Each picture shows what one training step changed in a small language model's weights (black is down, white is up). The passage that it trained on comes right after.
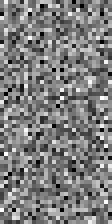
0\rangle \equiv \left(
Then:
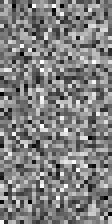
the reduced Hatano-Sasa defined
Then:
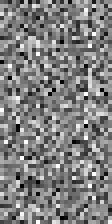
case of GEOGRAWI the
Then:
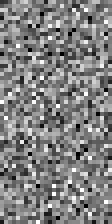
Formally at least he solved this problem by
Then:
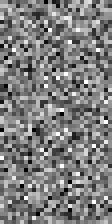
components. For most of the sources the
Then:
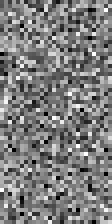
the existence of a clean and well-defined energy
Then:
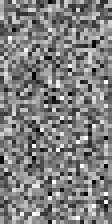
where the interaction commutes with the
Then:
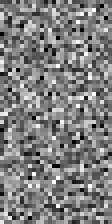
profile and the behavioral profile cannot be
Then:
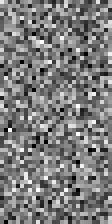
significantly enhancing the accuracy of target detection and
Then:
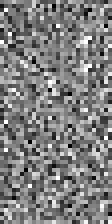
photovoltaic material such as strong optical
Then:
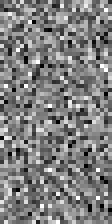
a small but constant perturbation $h_s =
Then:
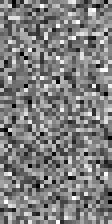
the difference between the $\alpha^+$ and
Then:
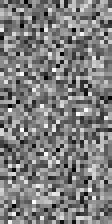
gauge invariance. In what follows we choose the
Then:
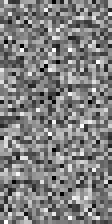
by previous experiments. The branching fractions are shown
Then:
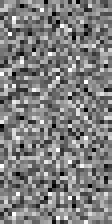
conventional dc magnetron (dcMS)
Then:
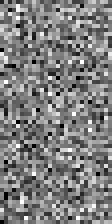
dilute solution measurement and also to the
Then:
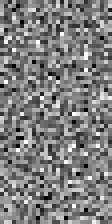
or report it to the fire brigade;
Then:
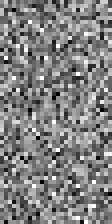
to the lightweight LoRA matrices.
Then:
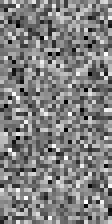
Large Hadron Collider at
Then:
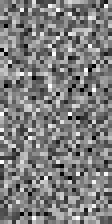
profiles were then analysed using the procedure described in
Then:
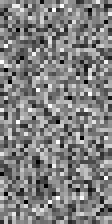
axion arising from a 2-form field integrated
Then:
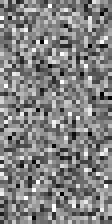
+ b_g), \end{equation}
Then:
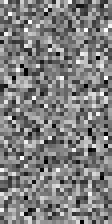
by the charged tip of the SPM in
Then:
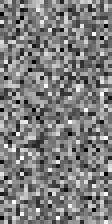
particle tracking from video hologram sequences is
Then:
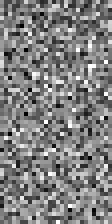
layer that abstracts the combination of
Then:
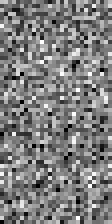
-- between practically zero (for IPSA of
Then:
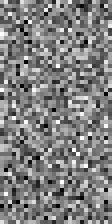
by a factor in the first term from the ring
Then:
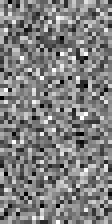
energy bin we must construct wave functions for all allowed
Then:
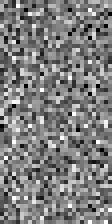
margin) are \textit{a priori}
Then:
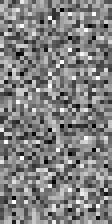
penalties allow for correct recovery of this
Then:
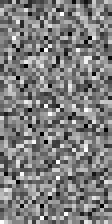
property is that it generates bounded fluctuations at any value
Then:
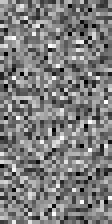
analysis. The idea is to apply a generalization of
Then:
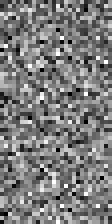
strong coupling phases at $d=1$ and
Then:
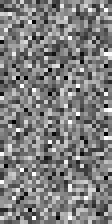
a new improved authenticated system with more
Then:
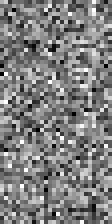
into the structure of the line and a higher
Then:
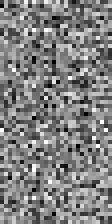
\gamma\gamma$ radiative decays, addressing
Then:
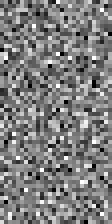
final state of $\Omega $ specified by Eq.
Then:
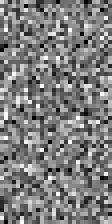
from $1$ to integer $M$, the
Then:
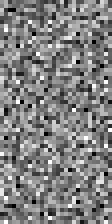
to tweak the parameters to obtain segments
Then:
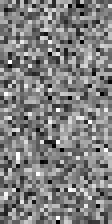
30$ms, and $M$ is the
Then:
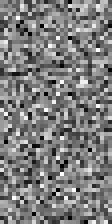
estimated treatment effects become insignificant after
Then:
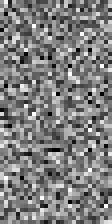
are also accounted for. The selection effects come
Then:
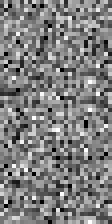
\be \label{e5} cz
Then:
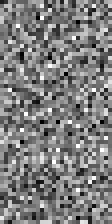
the histograms of the categories for the even
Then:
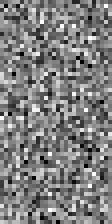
the `REFERENCE' parameters
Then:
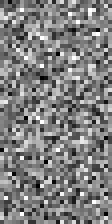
mass spectrum of the stationary bound-state scalar
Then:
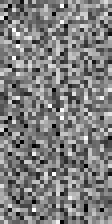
H^4 \kappa ^4 \omega
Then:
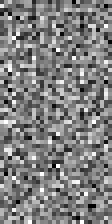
program [\event] to calculate the coefficients
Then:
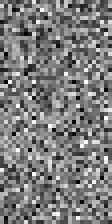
AI applications should be revisable in response to
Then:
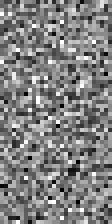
linear expansion coefficient and optical penetration
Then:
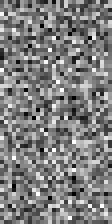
power even when the sequencing depth is relatively
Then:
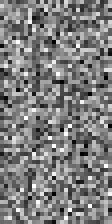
most famous misconceptions in the
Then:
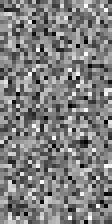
a timelike four-velocity vector as
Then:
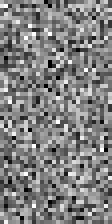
Boltzmann constant. To our knowledge, our observation
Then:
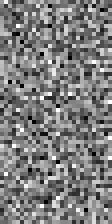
19th International Seminar
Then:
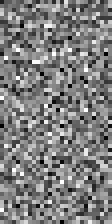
part of modern astronomy. Computational
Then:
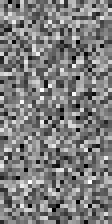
energy (the magnetic field) into an electrical
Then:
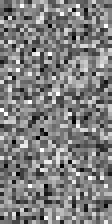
different ionizing spectra (Ikeuchi and
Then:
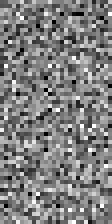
error contours corroborate this,
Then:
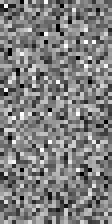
\frobnorm{A} \leq
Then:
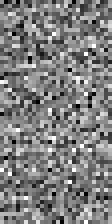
shortly after the discovery of the non-zero
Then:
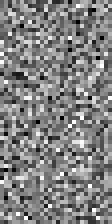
the power spectrum multipoles by taking the
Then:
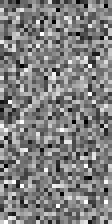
variables and mass operator is written down. By applying
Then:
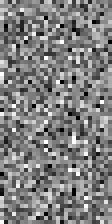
gap, respectively.} \end{figure}
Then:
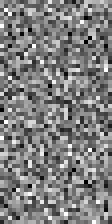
[13] which is particularly interested in
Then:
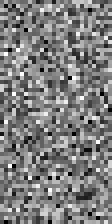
cloud-intrinsic problems that make HPC potentially
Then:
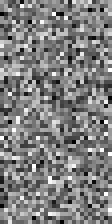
Herring pathway to solids seems a
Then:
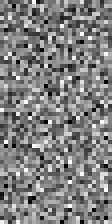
Correspondingly, astronomy is moving
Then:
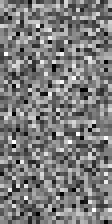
discussions in which the instructor briefly
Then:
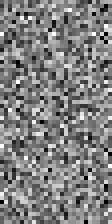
visqueuses. La forme du
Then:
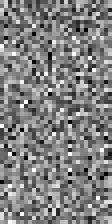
are updated by gradient descent steps. Because
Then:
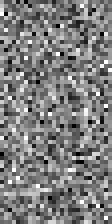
amplitudes of all foregrounds cannot exceed certain
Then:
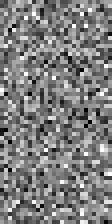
is $I+icos(2\pi
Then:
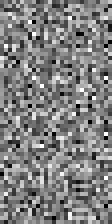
a symbolic regression model by feeding in the
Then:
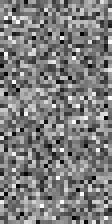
that the corresponding dimensional reduction has $n -
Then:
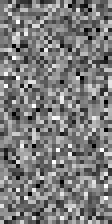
explanation is that the two lines trace different phenomena,
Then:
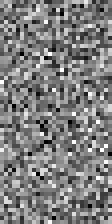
AMIGO & Adaptive Model-based
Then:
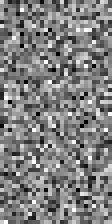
experiments involving contact, friction and multiple components, and
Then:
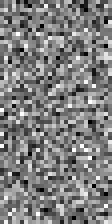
write the Schwarzschild-de Sitter
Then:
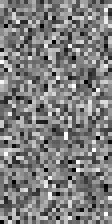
have several groups, and each agent in its group
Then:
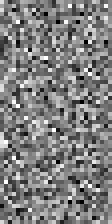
in further studies, which are currently underway.
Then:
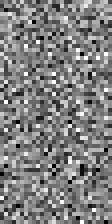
a complex biomedical query.
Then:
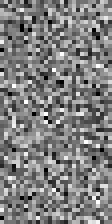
gauge invariance, i.e. if one
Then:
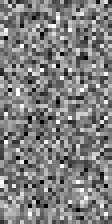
presence of adiabatic losses can be obtained by
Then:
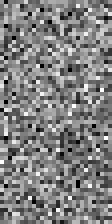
and Elsevier journals:
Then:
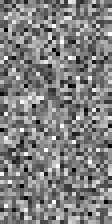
predicted an SNR scaling of $\sqrt{\tau}$,
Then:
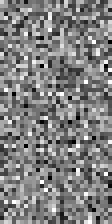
scales ($L/\rho_i$ approaching
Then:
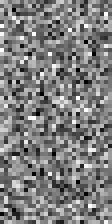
(in contrast to the greedy LFM
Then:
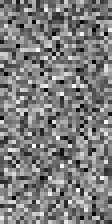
this end, we apply two sets of laser
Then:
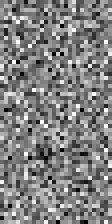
that there exists a Killing vector normal to
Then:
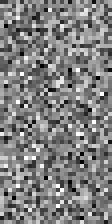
calculations of this type with the algorithms described by
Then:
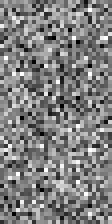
(iii) the \emph{Hermitian
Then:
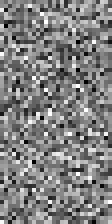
(then, all the low-variability periods
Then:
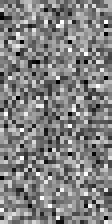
date of 2001 September
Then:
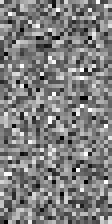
as shown in our modes are consistent with the
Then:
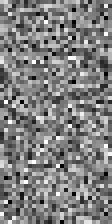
eleven stages. \end{itemize} The
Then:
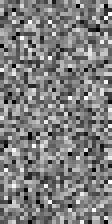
and cholesteryl to nanodiamond
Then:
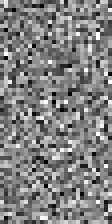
to % kann man hier eine
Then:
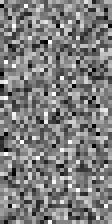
participants cited a lack of motivation, one
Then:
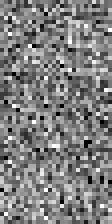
such that $q_L \leq C
